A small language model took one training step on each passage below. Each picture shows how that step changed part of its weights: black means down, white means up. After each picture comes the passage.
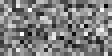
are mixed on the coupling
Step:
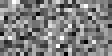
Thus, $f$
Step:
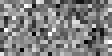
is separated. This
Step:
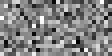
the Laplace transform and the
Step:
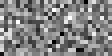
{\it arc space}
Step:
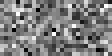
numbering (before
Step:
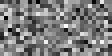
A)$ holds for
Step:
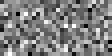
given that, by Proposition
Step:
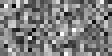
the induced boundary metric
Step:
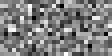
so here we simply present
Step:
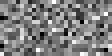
and interaction of
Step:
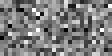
we can take functions
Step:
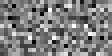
innovation which contrasts
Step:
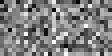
central line acts, at
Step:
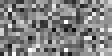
in the plane}
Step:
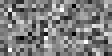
in $\cF$ has
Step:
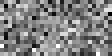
by $$\forall \,
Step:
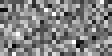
the canonical divisor, and
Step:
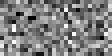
in the following way.
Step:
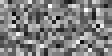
factors into the composition of
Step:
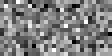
+ \kappa_{\nabla
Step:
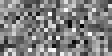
We apply Theorem 2.
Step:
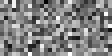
The same counting logic applies
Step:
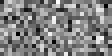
construct two independent CR functions
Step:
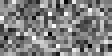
The equality holds for the
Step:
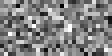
densities are similar (large
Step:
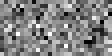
initial states. This has
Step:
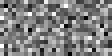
bilinear algebra over the
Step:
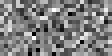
on a set of probability
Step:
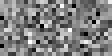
split this resolvent
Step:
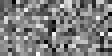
considers an inverse problem
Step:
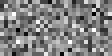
significant role in these
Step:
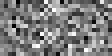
network} is a set
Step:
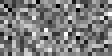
atlas holomorphe
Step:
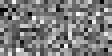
is to state theorems of
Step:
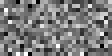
of packet
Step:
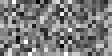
to show that given
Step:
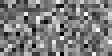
method with approximately optimal
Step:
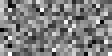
levels. The system from
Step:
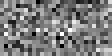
is now easy to complete
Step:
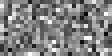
magnitude of the
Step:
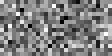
the decomposition have limited type
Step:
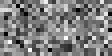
$\partial D$ be
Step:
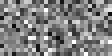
by the odd differences
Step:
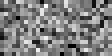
possibly singular integrals involving the
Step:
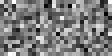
not appeal to Theorem
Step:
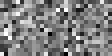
$C$, and as
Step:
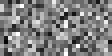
that $\mu \in
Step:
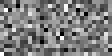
attains its minimum
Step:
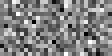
variables \(m,
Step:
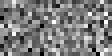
executing the
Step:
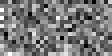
B_n$ then
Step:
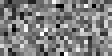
results in the isotropic
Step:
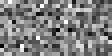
therefore, \be
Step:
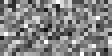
than location. Other
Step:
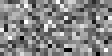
a big separation of
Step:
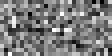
f$ is strictly
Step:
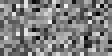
stable under conjugation;
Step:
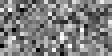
$x$ defined locally
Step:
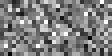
hypoxia: their
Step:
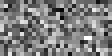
with the expectation about the
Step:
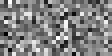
that $G$ consists
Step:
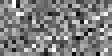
and $1\le
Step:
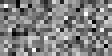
a nonnegative subsolution of
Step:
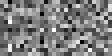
from the point of view
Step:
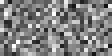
we compare the heat maps
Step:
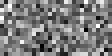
{\rm Card}
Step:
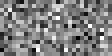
in $\ID$ and
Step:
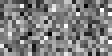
are non negative,
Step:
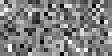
finding a point in
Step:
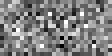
We recall that the notation
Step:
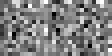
+ C\PPn
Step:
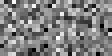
discussion in section 4 for
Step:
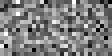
\sigma)$ such as
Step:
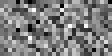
[2] if every
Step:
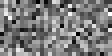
is strictly increasing with bounded
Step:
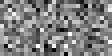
are incompressible. Because
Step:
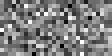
display for skew
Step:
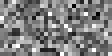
The problem has been taken
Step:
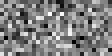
and we call it
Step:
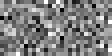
require the sum of the
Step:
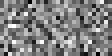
this result given in this
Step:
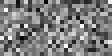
$ is close to a
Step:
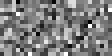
integer $N \ge
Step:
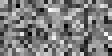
are still emerging
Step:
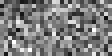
is a polynomial in
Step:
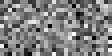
be a prime. Let
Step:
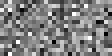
$n$ of the
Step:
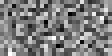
based on a set of
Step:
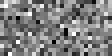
For $n\geq
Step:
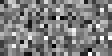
C(N)$, then
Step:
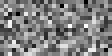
that for every cube
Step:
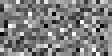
associated conjugacy classes.
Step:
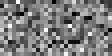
the following equation holds
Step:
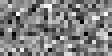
and Physical Sciences
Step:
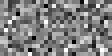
requiring that
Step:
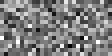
\leq t \leq
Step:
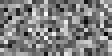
global} holds, together
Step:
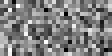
suggested by B.
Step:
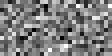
or $a_s
